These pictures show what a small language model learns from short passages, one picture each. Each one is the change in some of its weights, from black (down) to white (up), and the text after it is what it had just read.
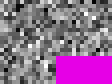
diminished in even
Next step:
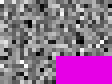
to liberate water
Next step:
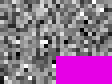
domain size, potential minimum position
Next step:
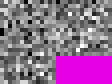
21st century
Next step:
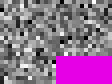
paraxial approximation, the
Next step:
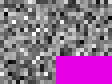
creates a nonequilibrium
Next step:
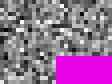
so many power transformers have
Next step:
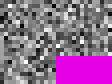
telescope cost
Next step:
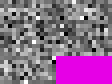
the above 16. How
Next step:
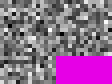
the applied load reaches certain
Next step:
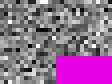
azimuthal frequency
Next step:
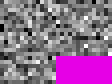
since they have been shown to
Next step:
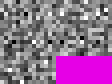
Impaired movement
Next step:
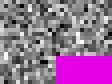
needed is to encode the
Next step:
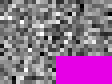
and offers on products and
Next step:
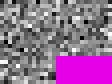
of perturbations with the following
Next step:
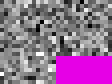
positive and negative chirality
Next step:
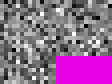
CMIN/df =
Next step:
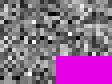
— and Europe's
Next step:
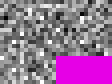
World Economic
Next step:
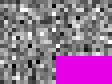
angle approximation applies, and
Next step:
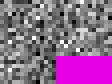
a vertex with the
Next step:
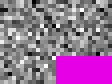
present study. The researcher
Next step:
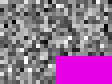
introducing AI in the
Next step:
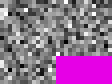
CCS transitions from
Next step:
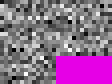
=0$, we obtain the
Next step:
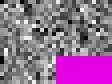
plans as solutions, which
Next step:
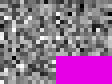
and targeted changes across various
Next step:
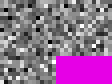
will be prepared for
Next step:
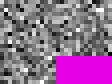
decisions to remove patients
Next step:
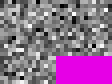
of color sources in the large
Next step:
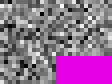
however, the demand for
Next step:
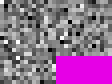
\item if $\varphi$
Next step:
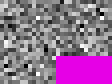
our $D$ wave spectrum
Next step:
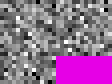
selected for survey were
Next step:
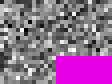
that distance had a more significant
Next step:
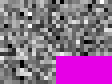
synonymy of the
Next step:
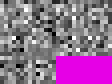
constant across the coil
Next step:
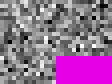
+ \lambda_t}
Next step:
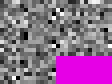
and prevents legal
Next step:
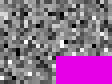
to the development of conservation
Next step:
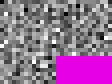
relationship between the two variables and
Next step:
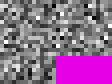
which was taken into account in
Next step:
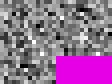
to above, as pointed
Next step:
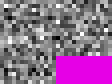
such as H$\gamma$,
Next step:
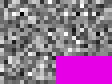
teach. AI
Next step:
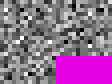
Portugal's leading
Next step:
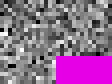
normalization. If the
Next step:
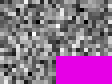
symmetric, is dominant over
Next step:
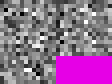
II correlation functions,
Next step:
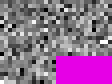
start and finish of the
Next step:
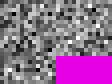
is taken from our designed
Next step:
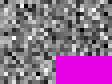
UV background in the
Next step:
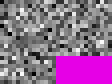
as it can help to develop
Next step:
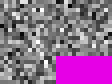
{The two quasars
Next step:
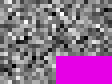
by the number of packets
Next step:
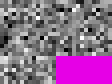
the full TCA is
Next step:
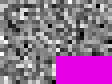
and disrupt
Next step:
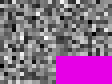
It recently started
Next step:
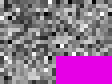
of missing mass. This
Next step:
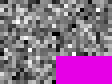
layered structures, such as
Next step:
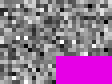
\Big], \notag
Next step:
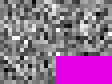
it gives rise to a
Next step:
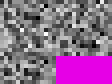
as VGG16,
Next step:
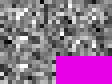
$\delta > 0$ and
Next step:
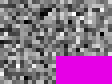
{\it Proc.
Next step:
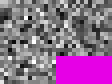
Hence, we can
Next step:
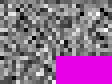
oxidation process
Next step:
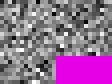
of Jacob the
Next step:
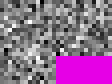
for Theoretical Physics,
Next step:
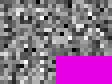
2$, by the respective
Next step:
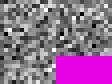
low values of $x$
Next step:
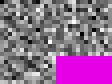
Both the genetic
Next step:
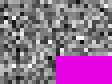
precision, especially for the
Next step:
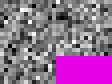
section, will be assessed
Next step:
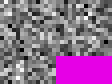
Overall a typical
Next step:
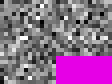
a test sample of galaxies,
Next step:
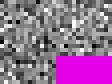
challenges faced by software
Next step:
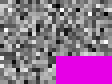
into several types. Let's
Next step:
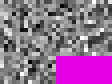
to be largely
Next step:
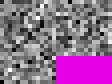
a grant from the
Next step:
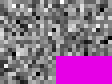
elements of $LG$,
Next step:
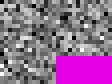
Methodology, Project
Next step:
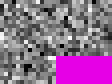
noted that the overall
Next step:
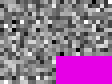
of uterine
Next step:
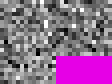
high-z objects.
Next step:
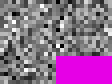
development through creativity,
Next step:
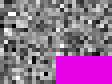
size to be equal to 5
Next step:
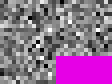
bottle containing
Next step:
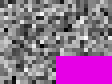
environment, offline RL
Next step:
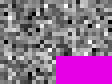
identification. \\ \b
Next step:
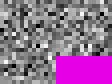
to uncertainties in the
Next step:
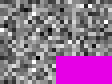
has a sensitivity of
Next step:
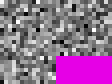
of data dealing with
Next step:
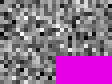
single pole approximation:
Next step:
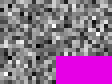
observation also serves as a
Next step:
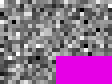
powerful diffusion models,
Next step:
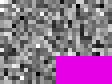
existing heuristic algorithms
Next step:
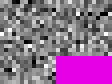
evidence in favor of
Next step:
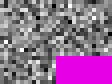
$\cT$ with
